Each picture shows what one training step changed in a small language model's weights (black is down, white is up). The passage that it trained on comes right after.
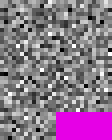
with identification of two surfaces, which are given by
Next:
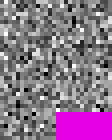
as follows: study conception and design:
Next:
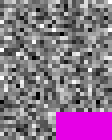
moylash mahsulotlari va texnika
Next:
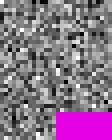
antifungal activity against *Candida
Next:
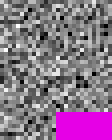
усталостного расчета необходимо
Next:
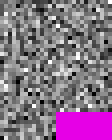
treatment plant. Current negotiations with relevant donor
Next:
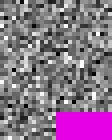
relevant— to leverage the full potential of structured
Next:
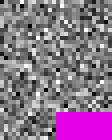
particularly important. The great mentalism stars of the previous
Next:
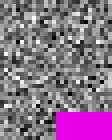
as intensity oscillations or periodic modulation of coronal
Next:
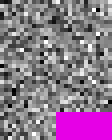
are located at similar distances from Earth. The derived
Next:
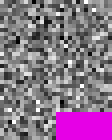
bars are repeated after a delay of
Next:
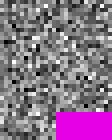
heat-insulation layer at the internal surface. Finally,
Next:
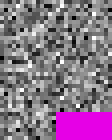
SSBD A platform for Systems Science of
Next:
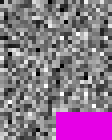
national teams approved by the Bureau
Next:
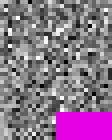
in $u^2$. For instance, if the initial
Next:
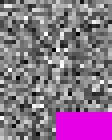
essa situação inviabiliza a consolidação
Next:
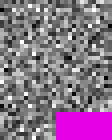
Inzlicht ve Berkman, 2015). Bu
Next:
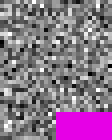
line between original thought and AI assistance, which
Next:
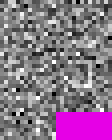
bulk phase mechanical strength properties of Ti and
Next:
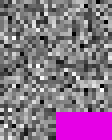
a serem exploráveis os inexploráveis”
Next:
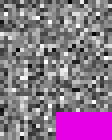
review and simulation analyses, we recommend the use of
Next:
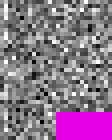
of this study, principals' strategic leadership approach
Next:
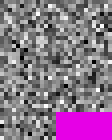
the euclidean metric on
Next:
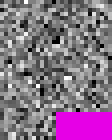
Delphi desenvolvida por Verhagen et
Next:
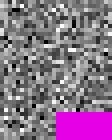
Effective project management (X2) has a significant effect
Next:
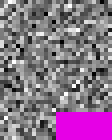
Entretanto, sob uma perspectiva mais sociológica,
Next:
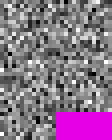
значений, где вид случайных
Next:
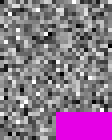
deviations of the Arabic letters. This fact
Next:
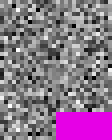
yang diberikan karena siswa memang
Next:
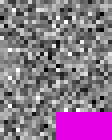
are shown in Table 1. Perusal of Table 1
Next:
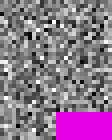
solutions, gradient computation is achieved in timescales
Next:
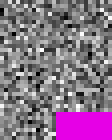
the kinematics of damage is not introduced
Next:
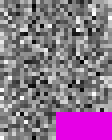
agent uses information technology to find trends and patterns in
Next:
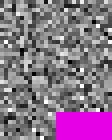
tizimlari samaradorligini oshirish, aholining
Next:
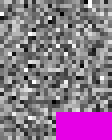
hojat qolmaydi[13].*
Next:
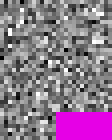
general local transformations of the $W$ class state
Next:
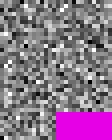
applied in underwater computer vision tasks, based
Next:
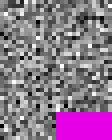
as A and B, but panel F shows nuclei
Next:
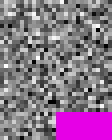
dinâmica de vida das comunidades que seriam
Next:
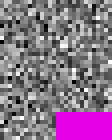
either via nitrogen, M-NO_2
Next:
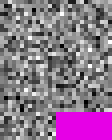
taken for its study from three theories of communication that
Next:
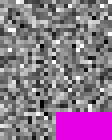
white cast appear on baby skin in
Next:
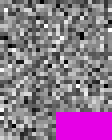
air, to increase the moisture evaporation
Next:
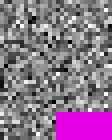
the Bjerknes secondary force [5]
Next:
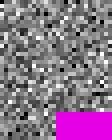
лозимлигини айтиб
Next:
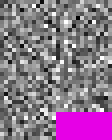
ko'radiganlar mo'tadil iqlim
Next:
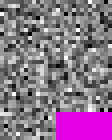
the millennium, the field of plasmonic
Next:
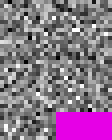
coexist in two different contexts. Two
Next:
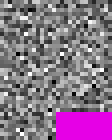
The monocrystalline dual-axis solar
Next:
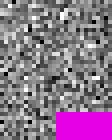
изучен, известно только, что
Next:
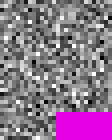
presented in Table VIII. The concentration is
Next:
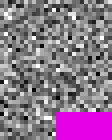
stars without developing a molecular phase~\citep[see,
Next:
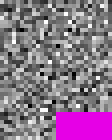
of spacetime fuzziness. In Loop
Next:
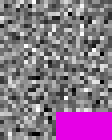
\frac{d\Omega}{dA} =
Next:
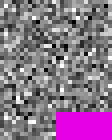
surface is a complex process. It is clear that many factors
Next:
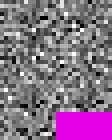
MOLIYAVIY HISOB
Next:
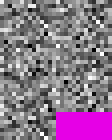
quvvat iste'molni
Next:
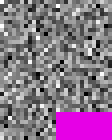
миллий ва ҳалқаро
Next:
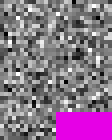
tanto abstrata quanto pouco operativa para o
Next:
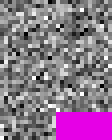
in Kerala, they all managed to stay
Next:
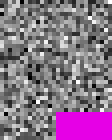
[5]. The reprocessing mechanism, for any species
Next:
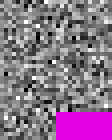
there is no relationship between nutritional status and the incidence
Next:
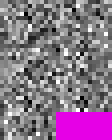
to‘g‘risida”gi Qonun.
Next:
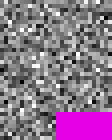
developed by Rombaski⁽¹⁾:
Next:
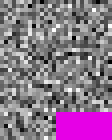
Larsen Freemanning fikriga
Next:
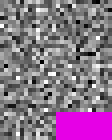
of the expression (\ref{eq:9}) or
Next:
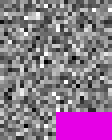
to listen.”[5] The sixth
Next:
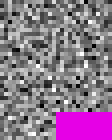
original set of phenomena is classed under two
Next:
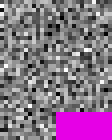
фоизидан устунлик
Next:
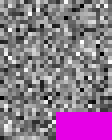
2 shows calculated losses, inventories, working
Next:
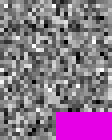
to address the growing problem, it is perhaps
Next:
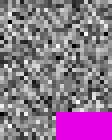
kullanılan optik lensler
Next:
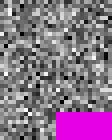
determine the precise value of the order parameter.
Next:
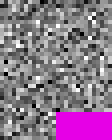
edge-on galaxies (eg NGC891,
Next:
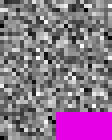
in graphene exceeding those of current
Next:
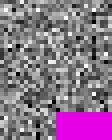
discuss whether your dataset is suitable for archiving.
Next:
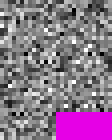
and has been applied in various MRs throughout the
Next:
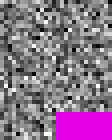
siyasi yönde sohbet
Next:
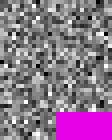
patrimonio di reti di scambio e
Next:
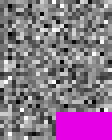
\left\langle f_{T} \right\rangle
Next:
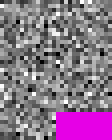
simplicity we have chosen here a reference frame where
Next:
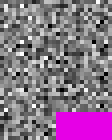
13. Qashqadaryo viloyati
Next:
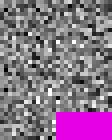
conjugate enzyme 372 maize
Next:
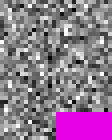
the choice histories. For the term, $%
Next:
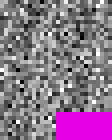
exclusivamente por servidores ocupantes de
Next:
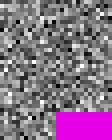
multiple attributes, we can generate a query
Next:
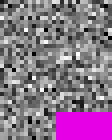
CR}$ as arises in pressure estimate as in
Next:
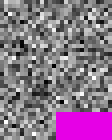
modified when the elastocapillary lengths,
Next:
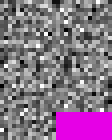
de la paix La conceptualisation de la
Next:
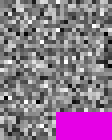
$\vec{a}$: \begin{equation}
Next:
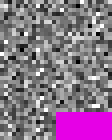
Аннотация: Статья
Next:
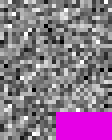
We were around fifteen people: us, the
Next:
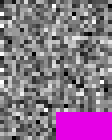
on to the minor axis $b$. This does not
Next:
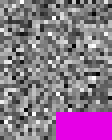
near threshold regime, and second a brief discussion of
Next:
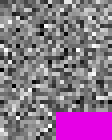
Specifically, as the anisotropic parameter varies
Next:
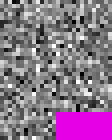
to 400MHz, it suggests that increasing the
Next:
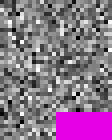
of large earthquakes this process continues several
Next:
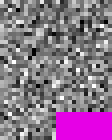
out in case of fast-cadence observations.
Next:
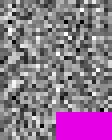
of a conventional objective lens: the spherical
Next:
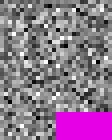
belajar, serta berdiskusi dengan
